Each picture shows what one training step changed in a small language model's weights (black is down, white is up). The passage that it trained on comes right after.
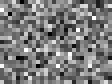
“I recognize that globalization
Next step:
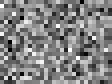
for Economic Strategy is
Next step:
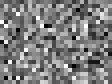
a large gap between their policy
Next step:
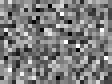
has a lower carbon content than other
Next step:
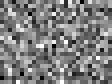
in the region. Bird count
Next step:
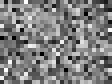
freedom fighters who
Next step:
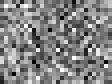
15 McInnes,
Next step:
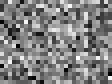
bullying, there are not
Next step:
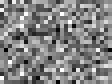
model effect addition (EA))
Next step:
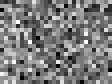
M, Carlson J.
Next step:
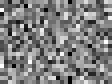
of the interlayer increases
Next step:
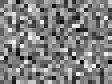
the spreading pattern of three
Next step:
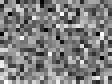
is transmitted from person to
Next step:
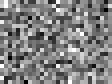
ML + semantics +
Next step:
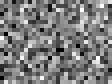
effectively prevent the generation of
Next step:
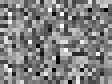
BB, SS.
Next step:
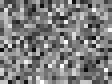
species. *A., E.,
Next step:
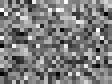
produced as a result of reduction of
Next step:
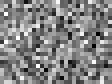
(in any form, including
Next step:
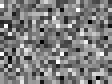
depicting “what
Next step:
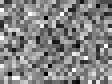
the SLP member is
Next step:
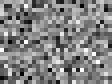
variables into the respective pods
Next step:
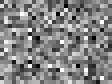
project, we will gather,
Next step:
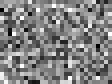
of Virechana &
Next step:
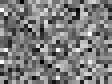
was concluded that it is very
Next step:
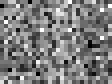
¹ , Mora G
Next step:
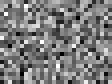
(2003) the above findings
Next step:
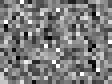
oleracea* var
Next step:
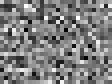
in syllable bearing
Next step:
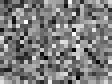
took various degrees from
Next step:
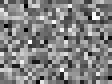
and crack length in each
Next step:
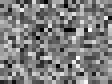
further expand, data from more
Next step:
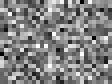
in 22% cases.
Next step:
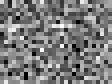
of ICT users to IT
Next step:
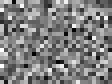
Elderly population.
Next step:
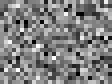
puncture was negative for
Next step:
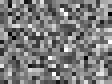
of answer. The statement
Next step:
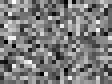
Variable N Mean
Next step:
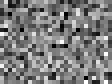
All respondents agreed that, during
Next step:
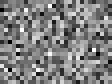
have no known competing financial
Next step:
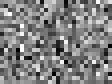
accessing the results. The reaction
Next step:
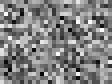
is looking for treatment for his
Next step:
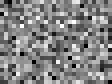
space on the board available,
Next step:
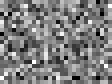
become autonomous and critical users
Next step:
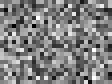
by family, indicating that family
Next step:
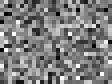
output caps of 63
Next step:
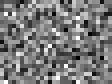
the quietest people,
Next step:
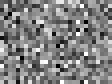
published in international journals
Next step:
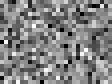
glands involved are shared in
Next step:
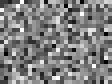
amplitude distributions
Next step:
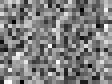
the BM is a common site
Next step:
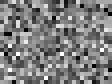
In one case the engine will
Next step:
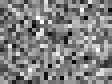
on financial performance of listed investment
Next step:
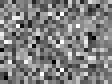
memories, where the information can
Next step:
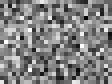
features on the part, and
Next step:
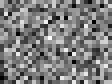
given the small number of reported cases
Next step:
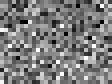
Eleatic School denied
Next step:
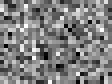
are looking for stakeholders from
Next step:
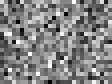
failure sample (Sample A),
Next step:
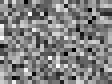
and amino as well as
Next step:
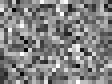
plasma separation increased the
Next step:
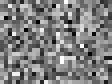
of antibiotics is
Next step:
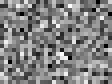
Otaniemi. In
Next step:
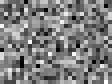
for the initial and final states
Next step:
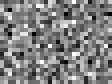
the ¹H NMR
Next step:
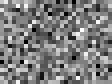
6: for i in m do
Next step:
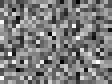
necessary to distinguish two main
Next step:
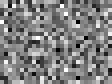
identity process and the
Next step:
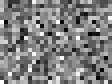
productive people; and we should
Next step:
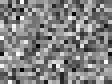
approach along with a conceptual model
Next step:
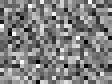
of cow's milk in the
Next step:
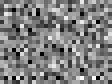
adiponectin level and
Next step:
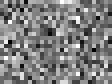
research shows that staffing levels in
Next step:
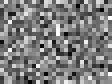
results than ED for all cases
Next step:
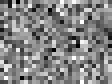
VEGF expression was found
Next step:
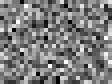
exposed for 5 years or less
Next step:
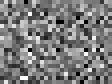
and consequently the level of
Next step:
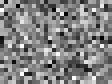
stronger mean for analytical
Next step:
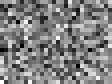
to foster the integration of
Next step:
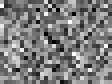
the deck cross-section.
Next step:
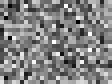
include trainings and tools for
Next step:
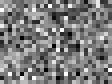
steps of the scientific and methodological
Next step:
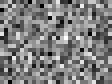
Penguin. -
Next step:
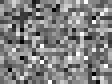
sent to prison, where
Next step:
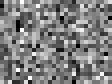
you select the option to
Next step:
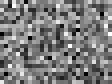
in parallel: 1)
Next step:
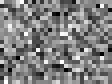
holes, J. Comp.
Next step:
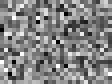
settings is more complex than
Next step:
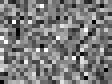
only a tiny number of
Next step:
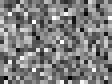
may be insidious, their
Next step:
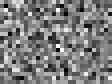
M. Aly, N.
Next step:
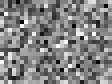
modernity and mobility is
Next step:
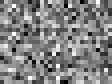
of prostaglandins,
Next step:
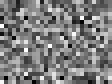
openness and debate.
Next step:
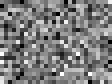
master sheet for reading
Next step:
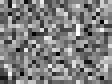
of the education facilities. The
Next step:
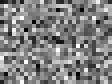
in spinner flask,
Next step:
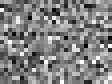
researchers, general knowledge on risk management
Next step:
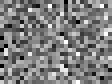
dynamic business environment. 3.
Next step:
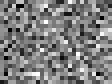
Figure 2. Schematic
